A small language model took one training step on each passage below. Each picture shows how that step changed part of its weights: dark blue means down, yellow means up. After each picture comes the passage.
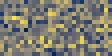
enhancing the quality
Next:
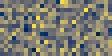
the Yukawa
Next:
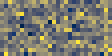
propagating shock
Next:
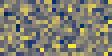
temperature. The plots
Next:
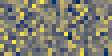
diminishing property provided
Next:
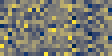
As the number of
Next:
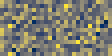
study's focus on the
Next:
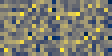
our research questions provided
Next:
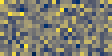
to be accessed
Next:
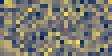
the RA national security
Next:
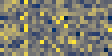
(ONU) cada
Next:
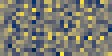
health emergencies of the
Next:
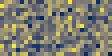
el técnico
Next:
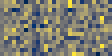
effectiveness in their
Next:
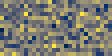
success, failure •
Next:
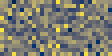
should focus on developing
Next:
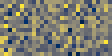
Bu esa raqamli
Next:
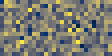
the correct terms are
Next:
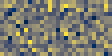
nature even though the
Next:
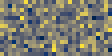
em geral.
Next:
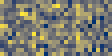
результате создается
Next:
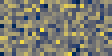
is just the optimized
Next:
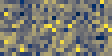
|A \cup
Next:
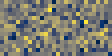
National Tourism
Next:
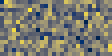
the ESG report
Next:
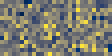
tema simulado.
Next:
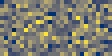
- блок 4
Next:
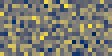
produced the homodyne
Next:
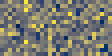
exhibit a frequency
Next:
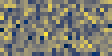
part of the distribution,
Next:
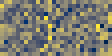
agriculture context.
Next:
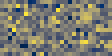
which will be chosen
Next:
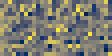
تقدم من
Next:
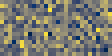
image synthesis, natural
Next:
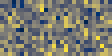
butun dunyo
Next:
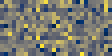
defines the precise
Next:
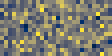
A iluminação
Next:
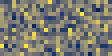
учебной деятельности.
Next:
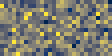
Tua Gema
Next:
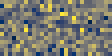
simplicity of the
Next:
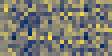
simple framework in which previous
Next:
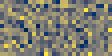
the image were needed to
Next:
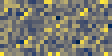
in this article.
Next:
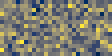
Analysis and interpretation
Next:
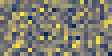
transformer neural network
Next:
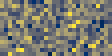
of Remote
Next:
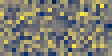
instance, mouth and
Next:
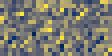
in agility within the
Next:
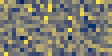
screening charge remains
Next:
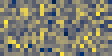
9. Researchers strongly
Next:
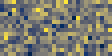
as \be L(
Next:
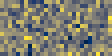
of $M$
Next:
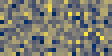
moroiul este
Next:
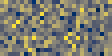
Bak, Phys.
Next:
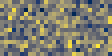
and albumin in
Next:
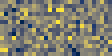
increasingly lower values due
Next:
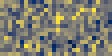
of Italy.
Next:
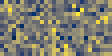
The external magnetic field
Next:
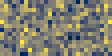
column), power spectral
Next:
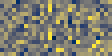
major sink of
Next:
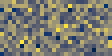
geometry will tend towards
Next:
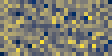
and AMP.
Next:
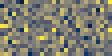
birlikte, din
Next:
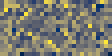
in both the optical and
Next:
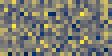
extendido y el
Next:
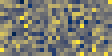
do not) trust
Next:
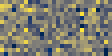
$), we see that
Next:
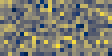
connections and the capacity
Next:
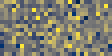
biz o'z
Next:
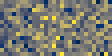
RR intervals
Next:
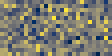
module. The target
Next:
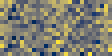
logistic map with
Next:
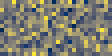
one month before the
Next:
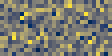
à sa charge au
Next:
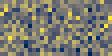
much faster. This
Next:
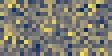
with our interpretation in
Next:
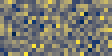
strategic communication activities,
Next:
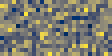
value chains.
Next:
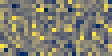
short-range component
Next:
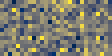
(Item 21 to
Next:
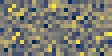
: glycollic
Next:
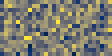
the $W$ state
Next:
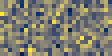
overcome with more accurate
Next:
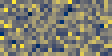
shu bilan birga
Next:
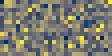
the angular ordering
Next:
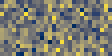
contributions from early light due
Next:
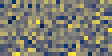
- Uncertainty of
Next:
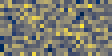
there was a highly significant
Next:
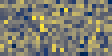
Table 1V then we
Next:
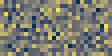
user was blinded
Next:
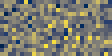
muhokama qilish
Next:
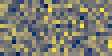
reduced but its gradient
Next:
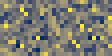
um com seus
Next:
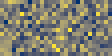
slow and rapid
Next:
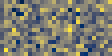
desse problema de
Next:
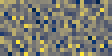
of influence experience a high
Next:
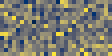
the thiol layers
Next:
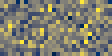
new deep convection occurs
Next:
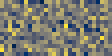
of practical implementation of
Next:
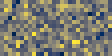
In conclusion, negative
